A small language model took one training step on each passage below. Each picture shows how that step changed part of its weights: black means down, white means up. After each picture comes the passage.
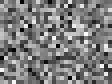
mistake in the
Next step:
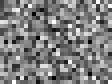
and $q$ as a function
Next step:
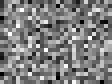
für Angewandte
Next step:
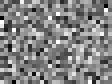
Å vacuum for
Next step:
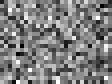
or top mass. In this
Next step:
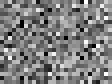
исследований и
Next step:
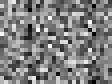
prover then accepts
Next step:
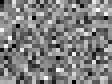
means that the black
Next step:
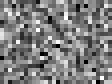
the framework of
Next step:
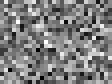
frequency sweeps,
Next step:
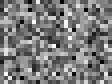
analysis may still be
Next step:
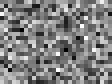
well, they either
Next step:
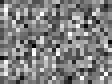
a large scale simulation for
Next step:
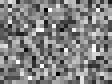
unexplained observed
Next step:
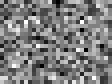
as $\msdiff
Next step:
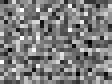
this work. Fig. 1.
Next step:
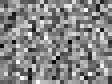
mean surface air
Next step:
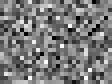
Гінак до
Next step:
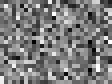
ecosystems are
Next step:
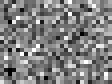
to evaluate large
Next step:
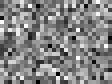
-1.5$ increases
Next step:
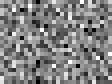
período, a
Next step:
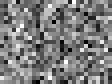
quantization rates
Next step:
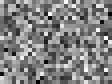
masses, with explicit
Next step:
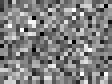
is to use the fact that in
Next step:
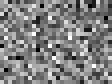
en état de mort
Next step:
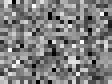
singles out the proper
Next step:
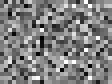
в оригінальні
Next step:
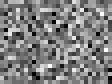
that the only link between
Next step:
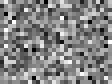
so'ngra yana
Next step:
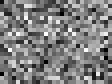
hole to acquire
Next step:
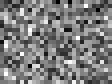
der folgenden
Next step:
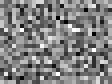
$a$. Therefore,
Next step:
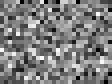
experimental setup by
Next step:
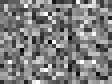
ICMEs show
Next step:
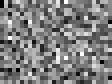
instability since in this
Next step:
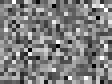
the disturbance.
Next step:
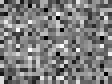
the first algorithm
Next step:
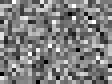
saturated load
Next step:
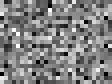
luminous masses.
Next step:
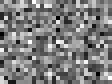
2(b). Here the
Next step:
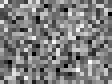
of Ad Location and
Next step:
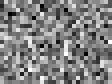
In this paper, we
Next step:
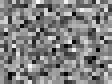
del caño,
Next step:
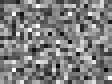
$\Omega_1 = \Omega
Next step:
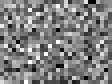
on the right panel
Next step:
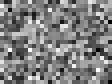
experimental momentum and
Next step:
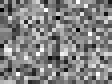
into an IR one:
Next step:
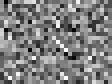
of the molecular
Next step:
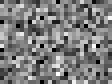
предшественника в
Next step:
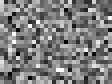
whereas being the most
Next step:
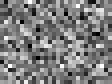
not regular users of the
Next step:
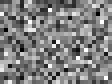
angular momentum to
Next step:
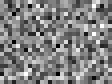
\Sigma \right)
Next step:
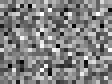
$|1 \rangle$. The
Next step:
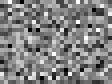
âmbito, que
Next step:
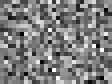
shifted towards
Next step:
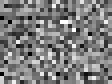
$-2$, respectively,
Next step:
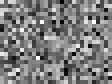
we noticed that when the
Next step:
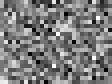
determine in an alternative
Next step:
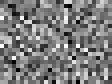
javob jamiyatning
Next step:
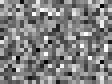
to the organs of
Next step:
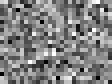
foydalansa –
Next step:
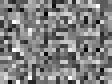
va fuqarolik
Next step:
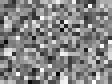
into two regions: points
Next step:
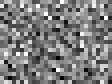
op} refers to the
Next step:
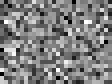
the middle of the
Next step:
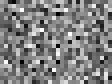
a presença às
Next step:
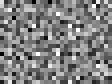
of the $O-C$
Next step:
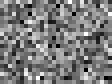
fundamental differences to
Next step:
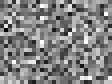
matrices, which results in
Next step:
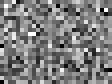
de los estudios
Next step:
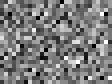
з Вищою
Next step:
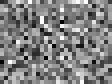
absorption also gives
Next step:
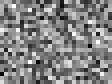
ocean regions. The
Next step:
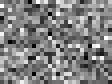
each variable interacts with
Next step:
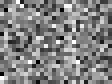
barabanining bir
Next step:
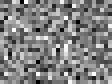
zarur bo‘lgan
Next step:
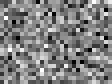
The general idea is
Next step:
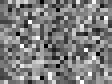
в I группе
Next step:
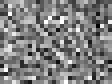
we simply present a
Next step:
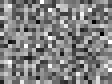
WSB structures are
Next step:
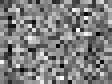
is too long, and
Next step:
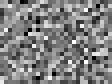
dan OR6.
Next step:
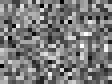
to be cited more
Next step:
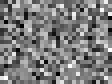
metric shows less
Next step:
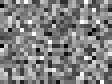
São Paulo –
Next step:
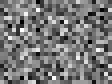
молоку или
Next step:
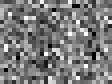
directly, or what
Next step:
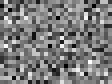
"to'rtta A"
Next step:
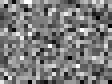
it makes sense
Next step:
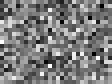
produced or consumed by
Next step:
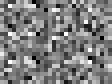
dados que estiverem
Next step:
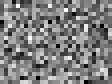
other, pH-and
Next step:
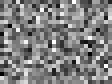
Langevin equation with
